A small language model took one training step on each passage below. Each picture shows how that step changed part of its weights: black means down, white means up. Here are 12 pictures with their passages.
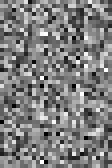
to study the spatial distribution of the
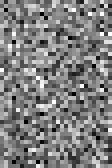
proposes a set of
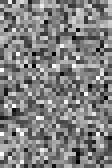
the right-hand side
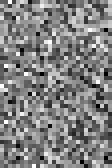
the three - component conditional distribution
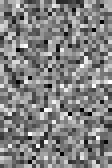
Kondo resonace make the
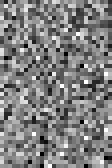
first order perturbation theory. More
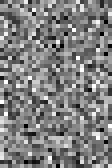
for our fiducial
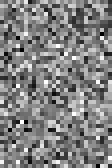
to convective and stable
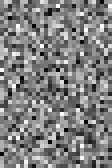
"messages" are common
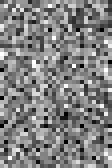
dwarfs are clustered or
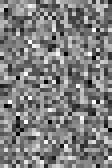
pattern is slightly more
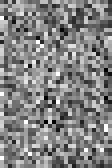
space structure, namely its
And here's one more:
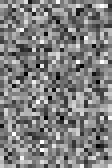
to different types of temperature dependences
